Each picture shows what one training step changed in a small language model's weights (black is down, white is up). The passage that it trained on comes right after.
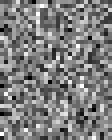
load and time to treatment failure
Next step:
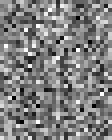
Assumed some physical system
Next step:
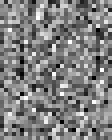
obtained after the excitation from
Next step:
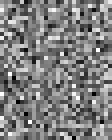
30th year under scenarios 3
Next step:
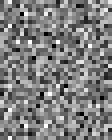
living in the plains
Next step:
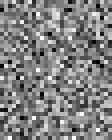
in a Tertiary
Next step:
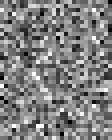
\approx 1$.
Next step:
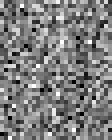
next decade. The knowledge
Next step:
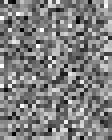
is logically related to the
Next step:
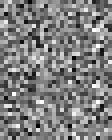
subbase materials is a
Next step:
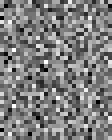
in need of employment and
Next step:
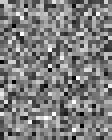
Russia had a small share
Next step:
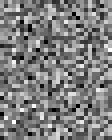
and waveform correlation are
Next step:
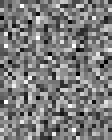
study was "The impact of
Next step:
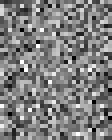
is focused on reviewing
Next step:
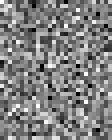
summarised in the
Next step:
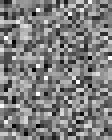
2021). For instance, research
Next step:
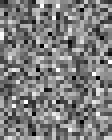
phase, the process is subject
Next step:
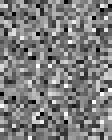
suggested that practice research in
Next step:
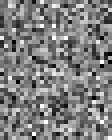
that there is no evidence of
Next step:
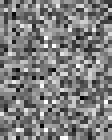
governance and the management of
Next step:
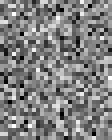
and optikos -
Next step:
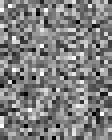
space means something
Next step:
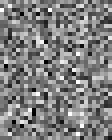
medications have been introduced
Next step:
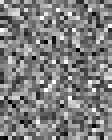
that plyometric training
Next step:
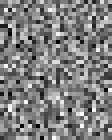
all aspects of the work in
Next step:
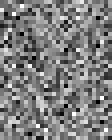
Case studies and simulations
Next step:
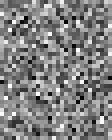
the teacher identifiable
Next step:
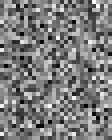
Less bitline
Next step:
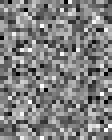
education (CDC&
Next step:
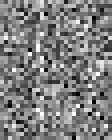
points out the mistakes
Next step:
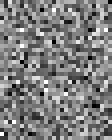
DepEd so it
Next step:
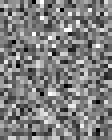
persisted in the
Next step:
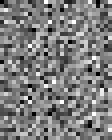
d.) are taken at the
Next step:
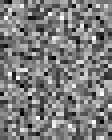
95% dose coverage
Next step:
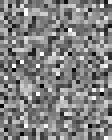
this article. Competing
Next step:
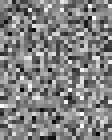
assess the material's condition
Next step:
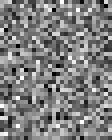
learning according to gender, type
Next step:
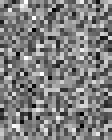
the static approach of
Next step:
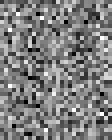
Remote service and
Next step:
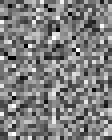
effective mathematical method for
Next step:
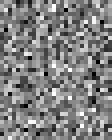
so as to increase the overall
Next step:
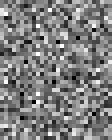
design facilitator supported one
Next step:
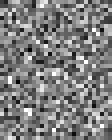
failure of the structure and
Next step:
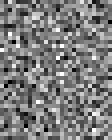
per clock cycle.
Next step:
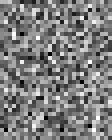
area, leg. Y.
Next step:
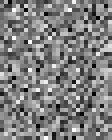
through a GUI
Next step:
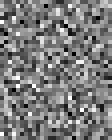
extreme scenario would be
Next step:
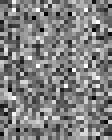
tasks" approach. It aims
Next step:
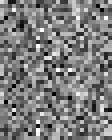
has been investigated for different
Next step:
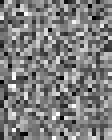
metal forming processes that is
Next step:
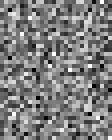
indicate that social power is
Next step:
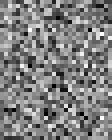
maxima during spring
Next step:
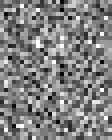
started. The patient was
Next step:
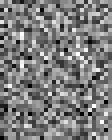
in (Table 2) showed
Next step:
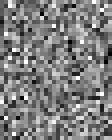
us that are carrying
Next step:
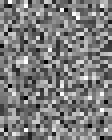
Source: World
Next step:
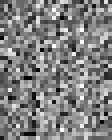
paper on the future of
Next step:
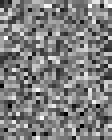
place, the function returns
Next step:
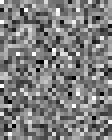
global IoT.
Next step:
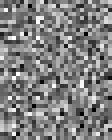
to the reader. As
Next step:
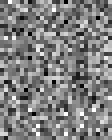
to simulate the load reduction
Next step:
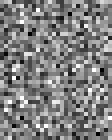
or probabilities between them.
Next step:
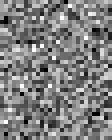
This expression reflects the
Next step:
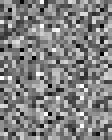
of the resin in
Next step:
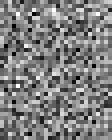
obtain and examine 200
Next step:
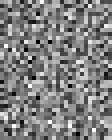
the internet is not just
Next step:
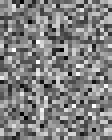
and a water balance model
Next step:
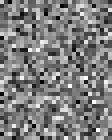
development of technology as well as
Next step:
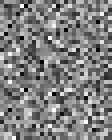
The analysis of regulatory
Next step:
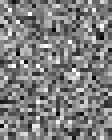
cohesive soils.
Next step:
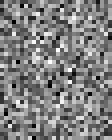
diverse agricultural crops to
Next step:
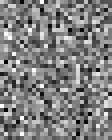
in Fig. 2a and
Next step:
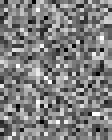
about 20 % of older
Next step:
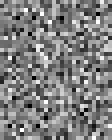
to give them the space and
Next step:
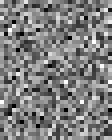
Guidelines for
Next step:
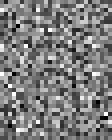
species in recent years, only
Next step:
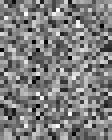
valorisation of research findings
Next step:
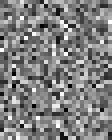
new compounds with
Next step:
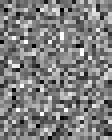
Block diagram
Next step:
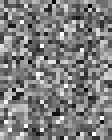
to dialogue with
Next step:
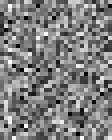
devices have been introduced which are
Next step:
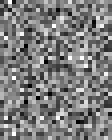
Table 1, we also
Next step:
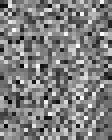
success without effort, they
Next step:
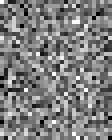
look for new strategies in the
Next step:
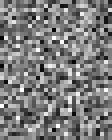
experts in building simulation on
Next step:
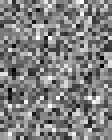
monitor the health status of
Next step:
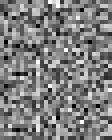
services, functions, and tools
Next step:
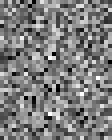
the technical details, business
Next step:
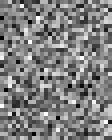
was tested through the simulation of
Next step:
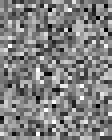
based on the GDPR
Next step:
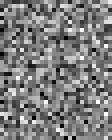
(Fig. 2) and
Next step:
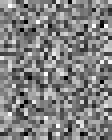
used as a reliable and
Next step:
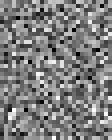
to criminal organizations that
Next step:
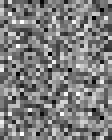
origin and has been used related
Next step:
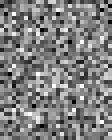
a text, the cognitive processes
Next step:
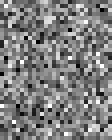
Powder River
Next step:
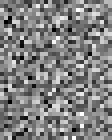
and followed up with a phase
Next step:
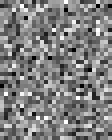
dorsally. 2).
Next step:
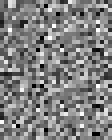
intended in the account that
